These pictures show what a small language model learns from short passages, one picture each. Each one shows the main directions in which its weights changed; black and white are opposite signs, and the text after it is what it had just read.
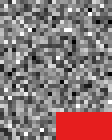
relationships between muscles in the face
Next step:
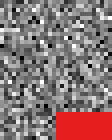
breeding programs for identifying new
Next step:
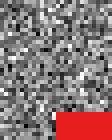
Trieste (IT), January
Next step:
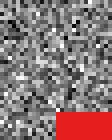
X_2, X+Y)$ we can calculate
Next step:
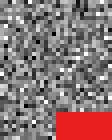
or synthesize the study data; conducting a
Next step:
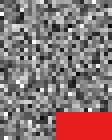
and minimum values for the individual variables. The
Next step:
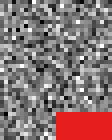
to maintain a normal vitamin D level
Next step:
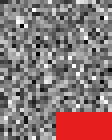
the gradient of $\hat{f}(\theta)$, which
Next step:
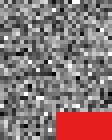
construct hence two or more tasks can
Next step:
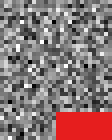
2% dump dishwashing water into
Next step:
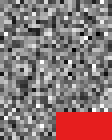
desirable to develop fully spectral solvers that
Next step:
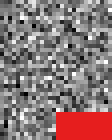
davrda - XVI asr
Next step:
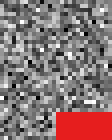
situation in different countries. Nowadays,
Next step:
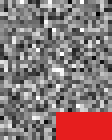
same (the order of them might be different, but
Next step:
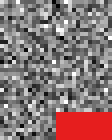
entire digital infrastructures. This network
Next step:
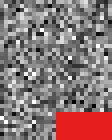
WP1 lead team (CHE and
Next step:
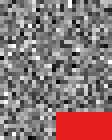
kalimat tersebut. Jika
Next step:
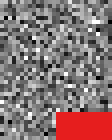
religious specialists: – Yes Are there
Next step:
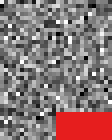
commit any crimes and get away with it.
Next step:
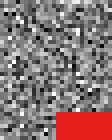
radio stations)); 2. Location of
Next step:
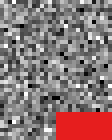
of this, the SCFRCs were
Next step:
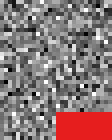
hablantes del guarayu, no
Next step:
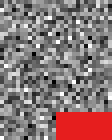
v/v/v pumped at a flow rate
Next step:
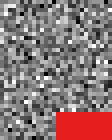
right $\mathcal{A}$-module and also as
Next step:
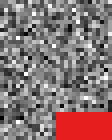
14 with exaggerated discharge).
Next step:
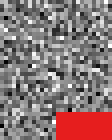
can be calculated using Taylor series
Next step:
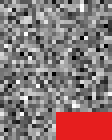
using ferri-ferrocyanide
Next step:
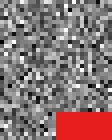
+ \alpha_2 FPI_t +
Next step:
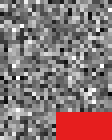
coefficients of the respective normal form, see
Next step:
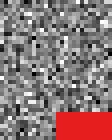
almost the same performance for all the pointing directions
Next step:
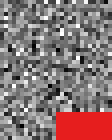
of Definition~\ref{def:pta}. Then
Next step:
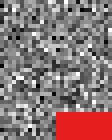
cognitivos y conductuales)
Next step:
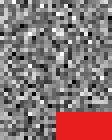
of the study is to create elements of innovative
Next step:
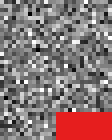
\cite{BT}. Any rank over $
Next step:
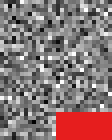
function which is obtained as the sum of the corresponding
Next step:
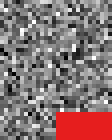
see for example Theorem 7.8.3 in
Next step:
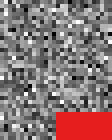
for a careful exposition we can refer to
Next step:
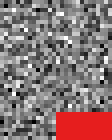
we have the followings definitions and results:
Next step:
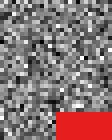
of physical culture of students in the educational process
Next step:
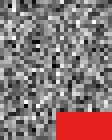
& Family Medicine*
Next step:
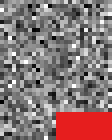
bo‘yicha amaliy ishlar
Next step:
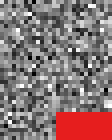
But, the definition of the trivalent vertex is
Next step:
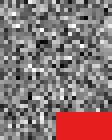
plus que les liens forts sont
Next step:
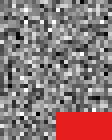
зміни клімату та
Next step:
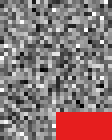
and generation of a clique tree are done using
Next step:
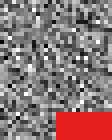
society: the demands of society are
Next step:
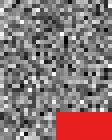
Тошкент шаҳар
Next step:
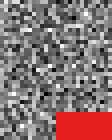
about the epoxy resin and the
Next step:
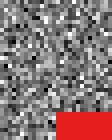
steel S355JR, as we do
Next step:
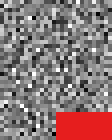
raw data stored in FASTA
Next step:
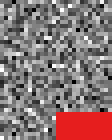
independent, hence the space of relations is of dimension 15.
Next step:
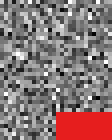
K$. Note also that for a closed set
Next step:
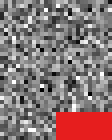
boundary between local self-application and global
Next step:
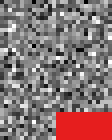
periodic case. In Section 4, we will investigate
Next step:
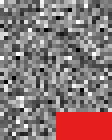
\ 1 \leq \mu < \nu \leq n
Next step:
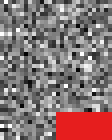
Moreover, it surpasses the baseline
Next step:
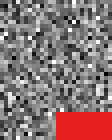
\bigoplus_{a\leq p, b\leq
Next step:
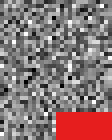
of Nursing and Midwifery.
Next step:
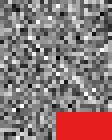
ajustadas de cada propiedad
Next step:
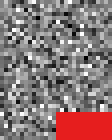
The difference in the rate of wound contraction was
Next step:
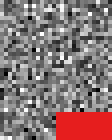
of ROUGE-L and
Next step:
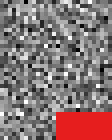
the personnel assignment and production plan
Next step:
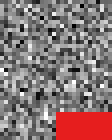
function $H$ on the disc such that $$
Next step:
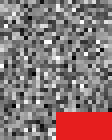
construct a categorification of Vassiliev
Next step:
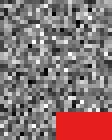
Sutti Pillar with inscription
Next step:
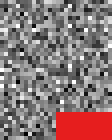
proposal is first developed by a core group of
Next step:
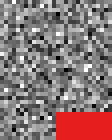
of the whole chain). For independent segments,
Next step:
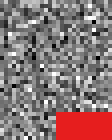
любовь к ближнему
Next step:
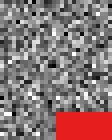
dissatisfaction of the Masonic experience,
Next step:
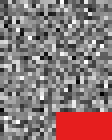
após o parto e podendo
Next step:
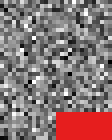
in mm. Figure 2: Testing
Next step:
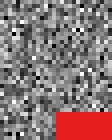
Zomin, Baxmal va Forish
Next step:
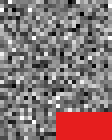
rivojlantirish – 25 ball; -
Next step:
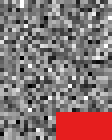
Ricci symmetric manifolds and the class of manifolds
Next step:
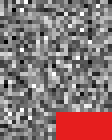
to identify the gaps when a single model is
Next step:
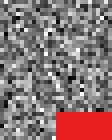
sistemas que expande o concepto
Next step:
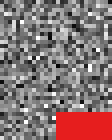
Engellilerin işgücü
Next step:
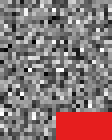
umbrella body was always a requirement.
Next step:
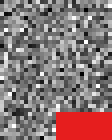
listed as \(\phi^i_\nu\)
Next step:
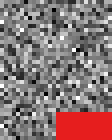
our first membranes realized by Marco and
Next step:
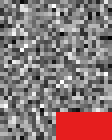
uslubiy tugallanishiga
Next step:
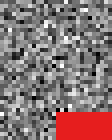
convívio de nosso tempo
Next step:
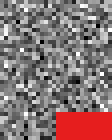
cultural-ideological processes taking place in
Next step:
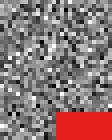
is argued that ambiguity is systemically
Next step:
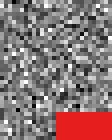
of first aid kit. Due to that they
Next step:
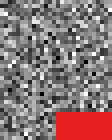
край, Лазаревський
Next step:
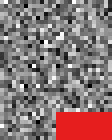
the *Chaturvimshati
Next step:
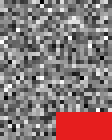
f(n,3,q)$ and equality holds
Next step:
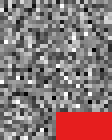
somme lexicographique de
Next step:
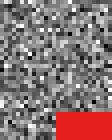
homotopy BV-algebra $A$, there is
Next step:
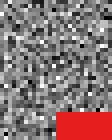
implies $M\tau = 2L + k\tau
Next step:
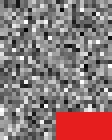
quality its fat, together with the high levels of
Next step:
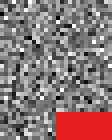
Coltart called on the government to allocate
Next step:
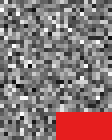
\frac{\langle \nabla v, \nabla |\nabla
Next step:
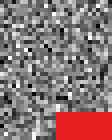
of our paper is that it allows CEOs
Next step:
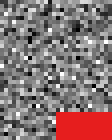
are shown in Table 2. Essentially,
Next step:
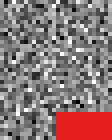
Грунтовые воды,
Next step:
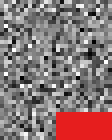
of a Brownian motion around the
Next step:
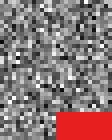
and one-dimensional problems behave the same way
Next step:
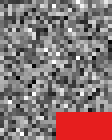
perkembangan intelektual.
